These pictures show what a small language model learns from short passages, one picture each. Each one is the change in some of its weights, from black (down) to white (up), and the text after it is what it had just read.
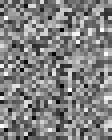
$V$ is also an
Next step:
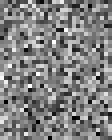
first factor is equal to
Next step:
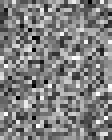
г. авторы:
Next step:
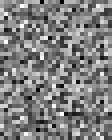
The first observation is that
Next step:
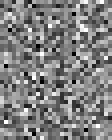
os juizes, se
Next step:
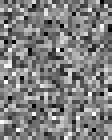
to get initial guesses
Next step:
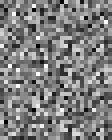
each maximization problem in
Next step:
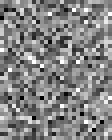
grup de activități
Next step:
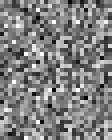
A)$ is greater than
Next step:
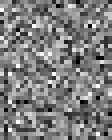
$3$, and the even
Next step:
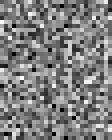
tadqiqotlarida kommunikativ
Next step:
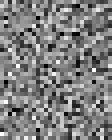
is distributed more uniformly over the
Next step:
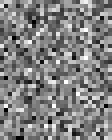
components. It follows that
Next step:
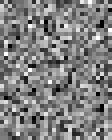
satisfying the Bellman equation
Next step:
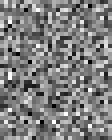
functions are defined through a
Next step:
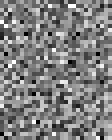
14 de dezembro
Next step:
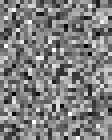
vii-ix. -
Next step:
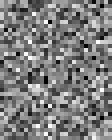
\end{equation} which
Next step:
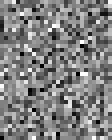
перевода». –
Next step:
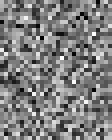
que constituem esse
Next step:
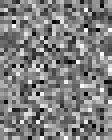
$w \subs 2
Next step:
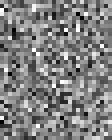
As further justification for the
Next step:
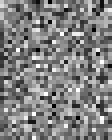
let \begin{align*}
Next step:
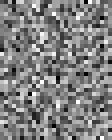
yên . Vd:
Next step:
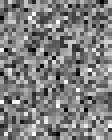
die zentrale
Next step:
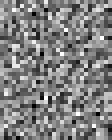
be used for parametric
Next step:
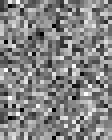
во всех зонах
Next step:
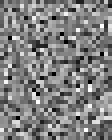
specifically, given any
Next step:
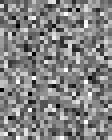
в космос
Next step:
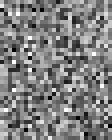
ayrim orollarni
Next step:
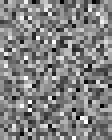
de los usuarios
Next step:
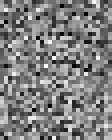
Service experiences
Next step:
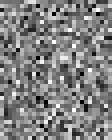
In contrast, while this
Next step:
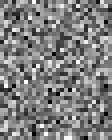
redefiniram o
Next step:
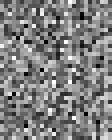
(Figura 7) con
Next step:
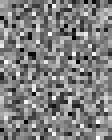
France : Vol.
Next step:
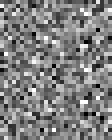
all $x \in
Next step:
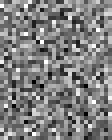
faollik sharoitida
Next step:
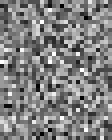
identificado como factores
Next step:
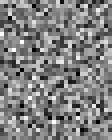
structure. Dunyo
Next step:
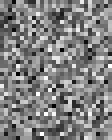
prevalence of women
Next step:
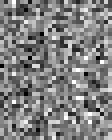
ни ташкил
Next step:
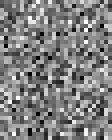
donalariga, tik
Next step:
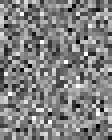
and a ring $R$
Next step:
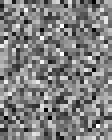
social no cambió
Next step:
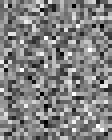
та функціонувати в
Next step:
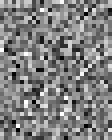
Unit*, v.
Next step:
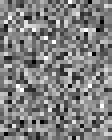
Then pick one vertex from
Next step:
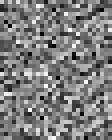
In what follows we will denote
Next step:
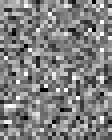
\bf Z$ for each
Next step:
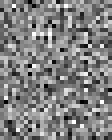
their family caregivers:
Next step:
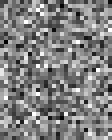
сооружения и
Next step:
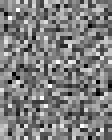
of the virtual leaves in
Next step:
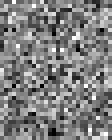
Futurism on
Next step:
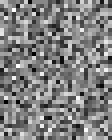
пространстве. Во
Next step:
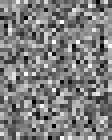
facts, pointed
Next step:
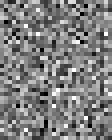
consiste \`a partir
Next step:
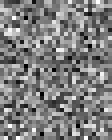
a parcela referente
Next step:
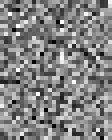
inteligente pode-se
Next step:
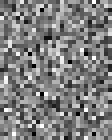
a bounded TVG.
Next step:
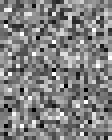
that the Fourier coefficients of
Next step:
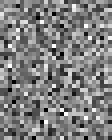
provide a first approach to the
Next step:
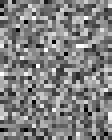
2 and 3, we use
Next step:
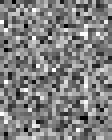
the sextet polynomial
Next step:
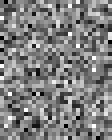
Palabra en la
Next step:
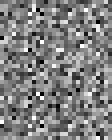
отражается в
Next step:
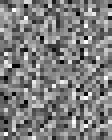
a la responsabilidad
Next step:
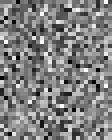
estimar valores em
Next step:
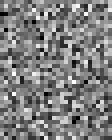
seems to be simpler
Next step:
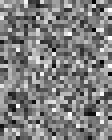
\in K \setminus \{
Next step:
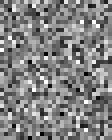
criteria, supported by
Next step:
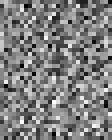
تساهم في
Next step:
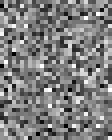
розвитку особистості і
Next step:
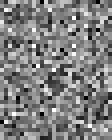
gauge-invariant ideal
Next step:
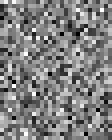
casos correlatos de
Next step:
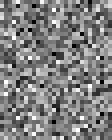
this section. \medskip For
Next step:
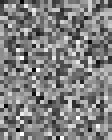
house. [in
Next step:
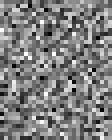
details. (However, note
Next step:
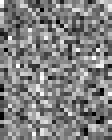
\right] <+\infty
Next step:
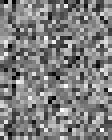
the divisor on any fiber will
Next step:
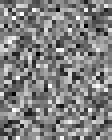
of such spike
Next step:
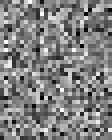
to be a bijection,
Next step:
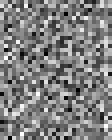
bijection $\varphi$ between
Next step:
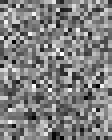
has eigenvalues $I_1
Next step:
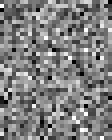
local (alcaldes y
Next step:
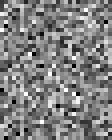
кластерите на
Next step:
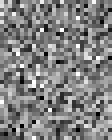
quality of life
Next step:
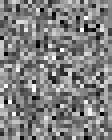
Combining this relationship with
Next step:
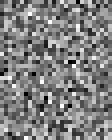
is dualizable then we
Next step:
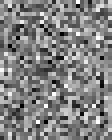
diagonal. In the authors'
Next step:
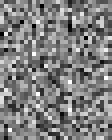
A}))$ gives the necessary
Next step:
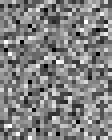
включає не
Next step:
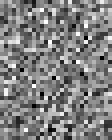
bewijst dat de
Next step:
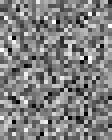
tráfico -
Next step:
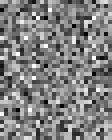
alle jaarlijkse
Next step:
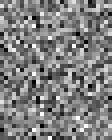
an anonymized form
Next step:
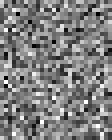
to three dimensions, it was
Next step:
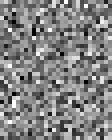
corresponding to admissible blockmodel
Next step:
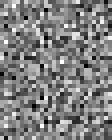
be interpreted as a
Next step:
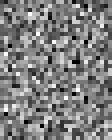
We will argue that the
